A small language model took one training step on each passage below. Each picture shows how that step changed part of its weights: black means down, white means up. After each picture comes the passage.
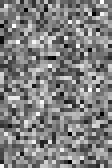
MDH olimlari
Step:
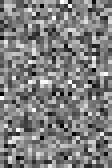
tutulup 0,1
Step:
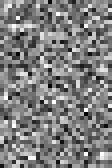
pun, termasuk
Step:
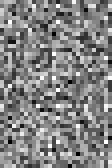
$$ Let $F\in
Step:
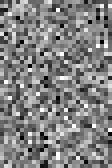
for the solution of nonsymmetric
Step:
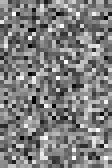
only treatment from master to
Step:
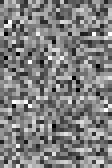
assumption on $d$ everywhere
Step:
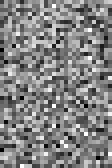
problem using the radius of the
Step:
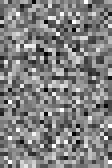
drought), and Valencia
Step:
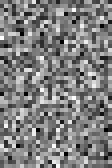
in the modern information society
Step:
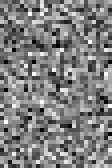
en dehors de la salle
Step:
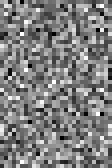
of a subsidiary
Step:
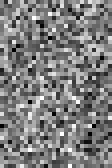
be advised. Table
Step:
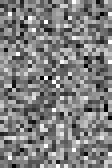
Shikimate pathway control
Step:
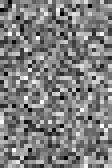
of co-solvent used is
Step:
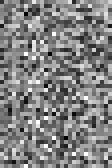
datasets employed in training and
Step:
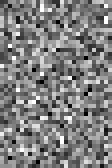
Virus” on March
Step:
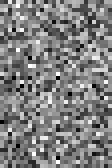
a consequence of lemma 3 we get
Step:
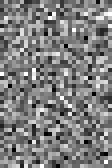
detalhes, considerando
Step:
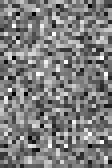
return to green at the end
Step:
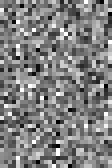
and carbon/epoxy materials
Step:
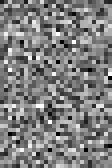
filtered, washed first with
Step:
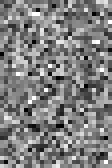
surprisingly simple complete solution
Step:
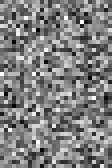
Princeton University Press,
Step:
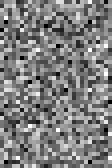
atas, penulis
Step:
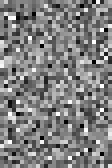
and }\,\ell \leq
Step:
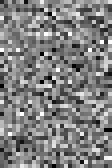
well as improves the quality of
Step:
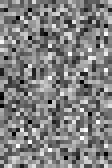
OU process. The identification allows
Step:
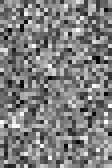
this section a slotted
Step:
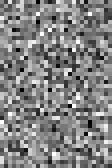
the ¹ Mao
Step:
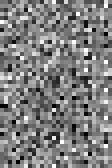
у вирішенні
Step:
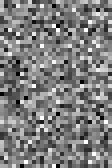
D7.6 DATA
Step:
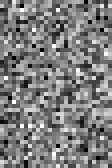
single noncentral law \[
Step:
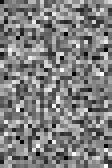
interaction among the criteria, is based
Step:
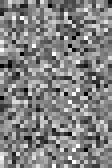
Pelajaran Aqidah
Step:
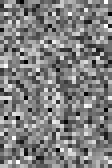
assumption (\ref{linf}).
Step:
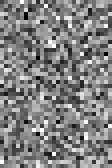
Also shoot regeneration
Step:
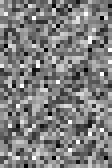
a finite number of intervals!)
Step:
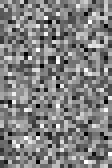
the framework of scientific research,
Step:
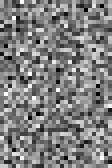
of angle $\theta$. Note that
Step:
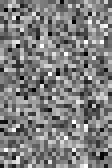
ot o‘yinlari,
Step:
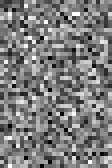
nitrate, thus becomes
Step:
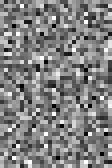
عندما كان
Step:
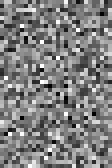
proof. \qed The above formula
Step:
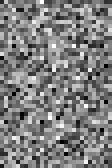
could make a significant contribution to
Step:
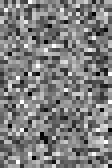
quasiconformally equivalent
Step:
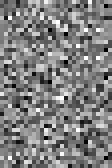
определению, а
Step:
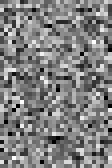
bundle isomorphic to $\eta$. Let
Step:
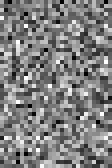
$t$ that separates
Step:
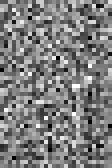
to study structural and mechanical properties
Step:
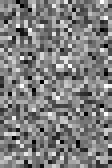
exclusividade, as
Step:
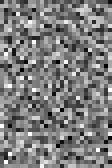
space at the point $x$
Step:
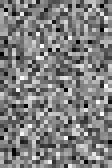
of the work and ethical
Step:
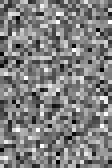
prox-regularity of
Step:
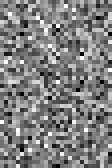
extract drop concentration and the
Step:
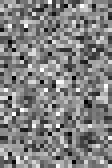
three separate matrices & Both
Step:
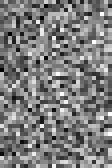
5 eRAdeg Standard
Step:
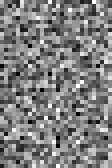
free field theories. We shall
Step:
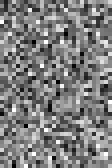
har tomonlama va
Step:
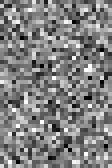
fraudes no processo de
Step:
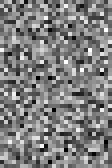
the serious drawback of
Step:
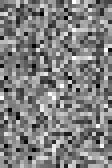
impact on battery
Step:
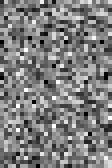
contribuições das ciências
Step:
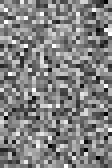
quyidagi kategoriyalar
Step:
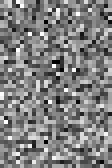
the most profit. Let's
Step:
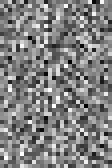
the meaning of the text they
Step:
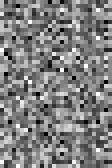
$C_n$ and
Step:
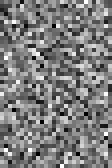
is compact, the map $\pi
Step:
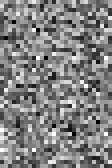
SNR models are established for
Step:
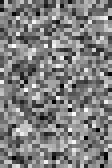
questo punto il
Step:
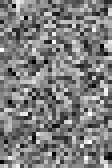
meters After analyzing the
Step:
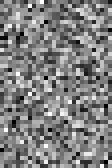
is similar to that employed in
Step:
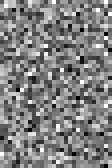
the method which is qualified by
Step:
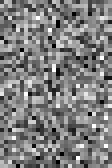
показатели молочной
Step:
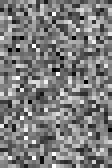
LUMO (β)
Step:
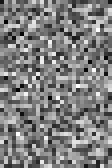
difference between Rural Boys and
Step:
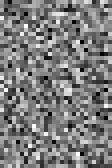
$t$. In this case,
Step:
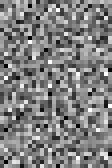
for each of the contact load.
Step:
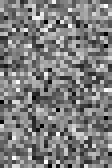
В волноводных
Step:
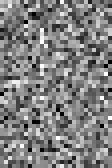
subjective assessment of their state of
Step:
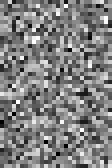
the MVSDE at several
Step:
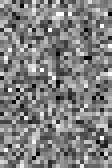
mode: $\pi =
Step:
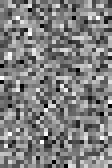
is brought on by the
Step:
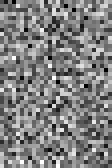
opinion, the first basis
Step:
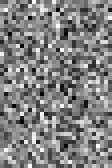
hôtelier »,
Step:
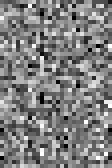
thorough understanding of planning systems
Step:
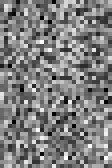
Ciência Moderna
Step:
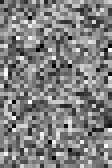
project could be organised to
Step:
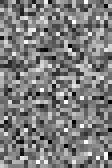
Faktoren 62
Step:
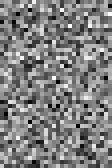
used which highlights collagen
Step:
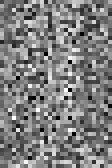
study analyzed 148 different data
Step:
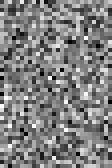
Court has made it clear
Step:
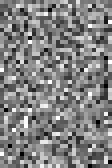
for every $i\in
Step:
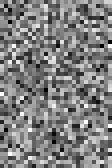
the *International Journal of
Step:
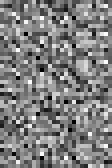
досить важко
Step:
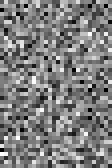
bedrijven uit zich
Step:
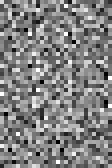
with at most one more possibility
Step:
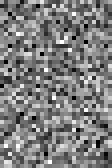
paxtadagi erkin
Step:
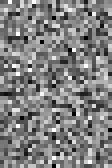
Salimov Okil
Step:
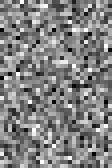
katta ahamiyatga
